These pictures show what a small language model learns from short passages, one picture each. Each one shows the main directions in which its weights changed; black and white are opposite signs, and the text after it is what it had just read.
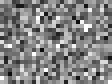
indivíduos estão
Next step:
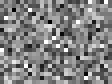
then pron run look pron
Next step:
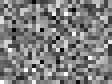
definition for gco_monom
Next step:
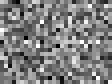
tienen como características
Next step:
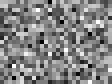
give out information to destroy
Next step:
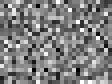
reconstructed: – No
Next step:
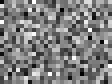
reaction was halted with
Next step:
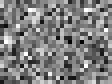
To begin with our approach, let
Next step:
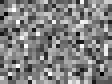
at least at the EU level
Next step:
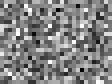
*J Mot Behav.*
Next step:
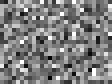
observed in the presence of higher
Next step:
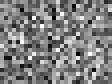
of this paper is the study the
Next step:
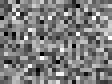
системы электронного
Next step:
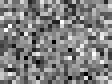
which require an installed version
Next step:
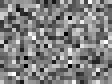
financial implications inherent in
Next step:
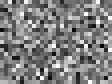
2 represents the selecting phase
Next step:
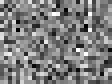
next section we formulate several
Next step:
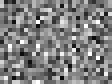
© Page Maker
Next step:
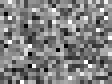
demands with regard to animal
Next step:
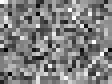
\choose 2}$ copies of
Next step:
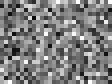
a nonlinear Lipschitz restoring term
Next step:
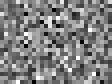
- With the emergence of
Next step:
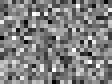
$P_n$ the empirical
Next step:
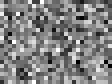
tasks, and the opportunities
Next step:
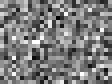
Society and Context in the
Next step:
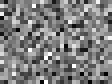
countries are increasingly implementing
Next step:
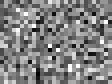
de emergencias, y unas
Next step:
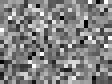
faced or to be faced
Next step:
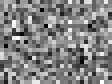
-globin chains.
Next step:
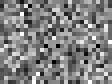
the co-culture of
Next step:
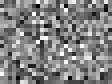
Concurrent Engineering
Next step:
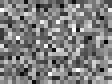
the content analysis of publications obtained
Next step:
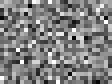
an online survey. This pilot
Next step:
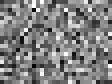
perturbation method for the boundary
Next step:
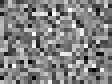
$\aY$. Hence, the
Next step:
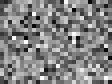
da nossa identidade
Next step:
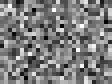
'After 25 Years
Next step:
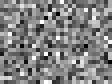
building plot. This space will
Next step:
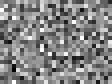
essential role in the planning of
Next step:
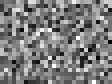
the three rings of the
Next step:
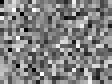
klt for some for
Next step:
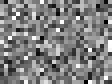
қилган водород
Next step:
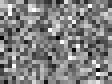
can write $$\lim_{n
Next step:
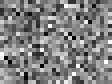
[8]. In school practice,
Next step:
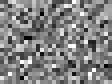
особенности каждого
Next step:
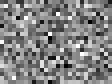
qilinadi. Ushbu
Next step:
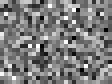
that aim to deal with an
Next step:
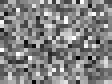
gives more infinite families of groups that
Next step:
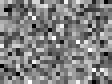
continuam a desafiar a
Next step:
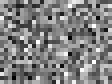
mumkin; o’quvchilarni
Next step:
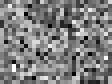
En este punto, y desde el
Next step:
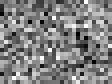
and biochemical features and
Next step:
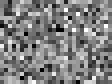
Bu mashg'ulotlar
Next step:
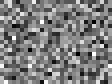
sine function is selected with the
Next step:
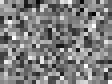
\quad \text{if}
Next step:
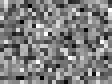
the same hierarchical block
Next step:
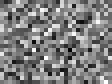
o microrganismo
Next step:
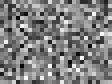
to Sulzer is not the
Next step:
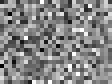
value in various ways, not just
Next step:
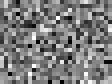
la Universidad, especialmente en
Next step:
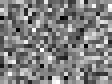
\# A'$, we have from
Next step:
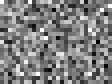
remain seated *** with
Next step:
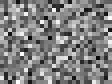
the students in the subject.
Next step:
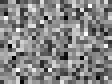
environment in a specific way is
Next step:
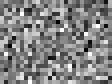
takes about 15 minutes, about
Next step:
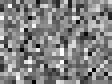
The unsustainable use
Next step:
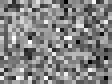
it, is an act that should
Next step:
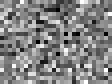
\cite{Yo}. We
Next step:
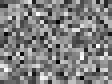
$\tau: A \to
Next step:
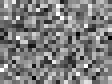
lifetime, the fact that
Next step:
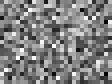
prin numărul
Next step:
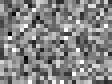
finer partition of $\Omega$.
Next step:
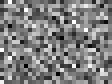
ko'p bo'lgan
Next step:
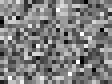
theorem \cite{Wh}. This
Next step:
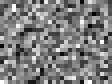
\mbox{}\hfill $ dx =
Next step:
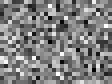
followed by West Java
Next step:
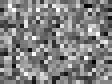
The 3G theorem is crucial to
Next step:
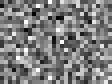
in steady state at
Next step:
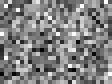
genealogy and its relation
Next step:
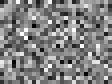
shown in Table 3 below.
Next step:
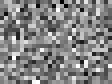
of the processes of learning, education
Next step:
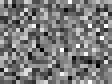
on T.Plate
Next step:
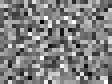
the State Vakils to
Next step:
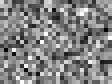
justifica-se a
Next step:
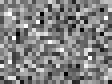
Alkaline catalyzed
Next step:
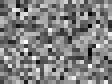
"Changes in consumption of
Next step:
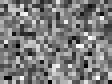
leave the details to the
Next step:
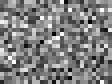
with respect to standard diffusion follows easily
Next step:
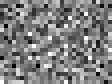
Рудаки, Абу
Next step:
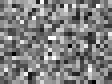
map. A diagram chase shows
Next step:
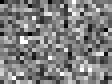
ijodiy qobiliyatlarni
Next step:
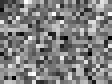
\cite{CL} a
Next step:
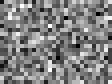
– allzu leicht
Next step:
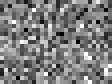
uniaxial strain experiment was
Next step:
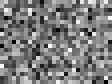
time evolution of the variance
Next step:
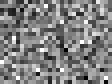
Corporation, Madison,
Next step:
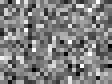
new needs of the population in relation
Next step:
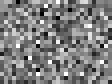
semiclassical analysis
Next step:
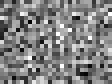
females; Emel River
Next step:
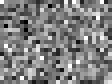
\end{tabular} &
